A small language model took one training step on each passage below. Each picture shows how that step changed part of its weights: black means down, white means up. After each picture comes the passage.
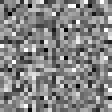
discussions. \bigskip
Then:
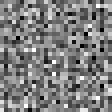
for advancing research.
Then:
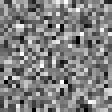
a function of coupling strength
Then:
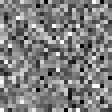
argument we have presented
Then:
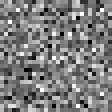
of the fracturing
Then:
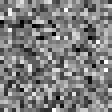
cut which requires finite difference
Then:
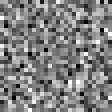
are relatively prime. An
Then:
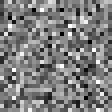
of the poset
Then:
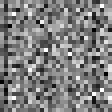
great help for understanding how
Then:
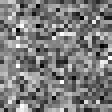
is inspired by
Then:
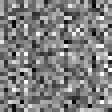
wave travelling
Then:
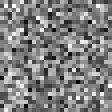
2$ denotes the continuum
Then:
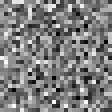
inert gas,
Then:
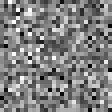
arise from treating the
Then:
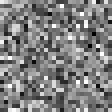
one will also require the
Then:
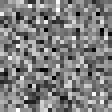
this point, we can
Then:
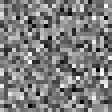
proportion of the number
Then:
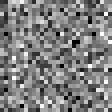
the trigger system
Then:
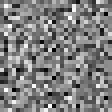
this. The ice
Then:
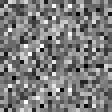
experiment, performance of the
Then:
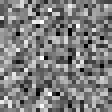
, \] which is
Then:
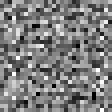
and the rendering
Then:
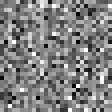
$\epsilon \rightarrow
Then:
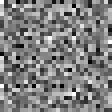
next consider bounds on the
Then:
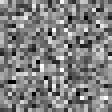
statement being expressed, or
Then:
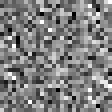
into planar and
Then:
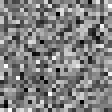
physical validity. The
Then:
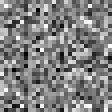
This contradication implies that
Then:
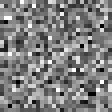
The simulated structure consisted
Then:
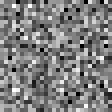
These are considered special cases
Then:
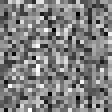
the zero set of
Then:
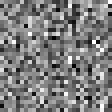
$\eta $ by
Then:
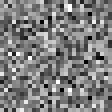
of the so-called
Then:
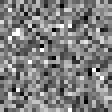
$X$ on which
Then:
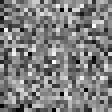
for which ideal $\g
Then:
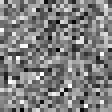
important due to the absence
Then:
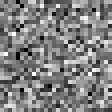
from native Cell
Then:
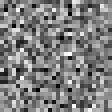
this model has been calculated
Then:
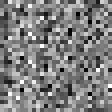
the additional contributions from the
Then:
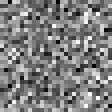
Since temperature and radiation are
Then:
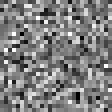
a large over-density
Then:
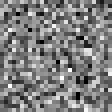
we identified a further case
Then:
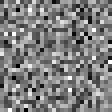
% \item I have
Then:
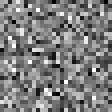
which is $0$
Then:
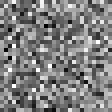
terms of accuracy and
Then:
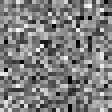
the density of partons
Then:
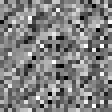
nontrivial dependence of the
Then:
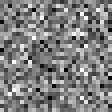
low $\beta$ will
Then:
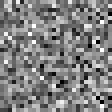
$C \setminus
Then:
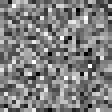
All values given are the
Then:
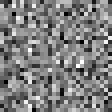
braiding properties of the
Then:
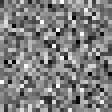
in the tautological
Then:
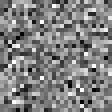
b}.$ That
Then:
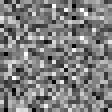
such as E1 strength
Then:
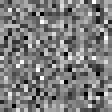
to demonstrate the performance and
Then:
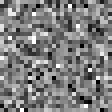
fraction, where the upper
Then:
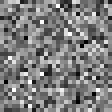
computation of the intercell
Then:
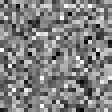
eigenvalues, scale-free
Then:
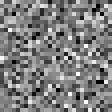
masses in units of
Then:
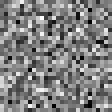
addition, the composition of
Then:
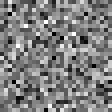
settles the case
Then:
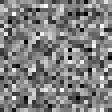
standard refinement step,
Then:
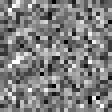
$P$ with one
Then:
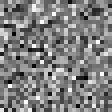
ways of partitioning
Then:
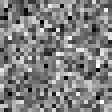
their calculations led to
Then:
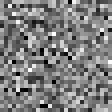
to significant noise interference
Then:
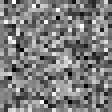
depend on the choice of
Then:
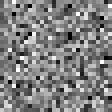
coefficient at θ =
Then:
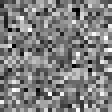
As such a task is
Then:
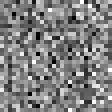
is split into two
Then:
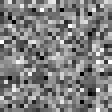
following poset structure:
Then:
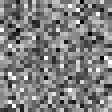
mentioned tensor product. More
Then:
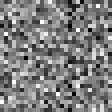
times smaller than system's
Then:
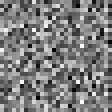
is, for some
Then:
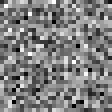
Repeating the above
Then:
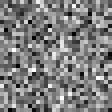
matrix in standard form for
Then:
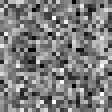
in the space obtained by
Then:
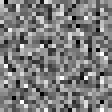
the current state as well
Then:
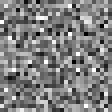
where $s\geq
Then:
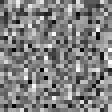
the algebraic constraints. These
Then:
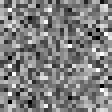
exchange rate changes and indicates
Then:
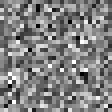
is a wall and
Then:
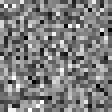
to have the form
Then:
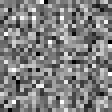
acb \, \equiv
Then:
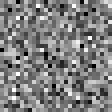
Let $Z_n
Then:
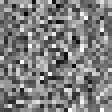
to 24 in its first
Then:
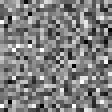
quite conceivable
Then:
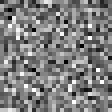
the Toeplitz
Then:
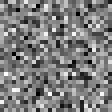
term is induced in the
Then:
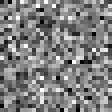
if $\mathcal A$
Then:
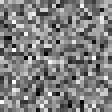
that is shorter than
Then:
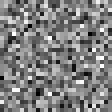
proposition is clearly true.
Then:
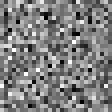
the number of classes of
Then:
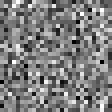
$\rho$ to be
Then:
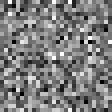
on Multi-Atlas
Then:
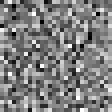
as desired. We now
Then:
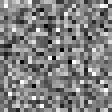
any stable substructure inside
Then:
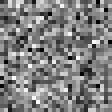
probing the full
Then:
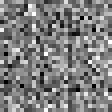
shows that for any feasible
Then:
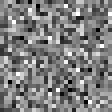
these constants.\medskip{}
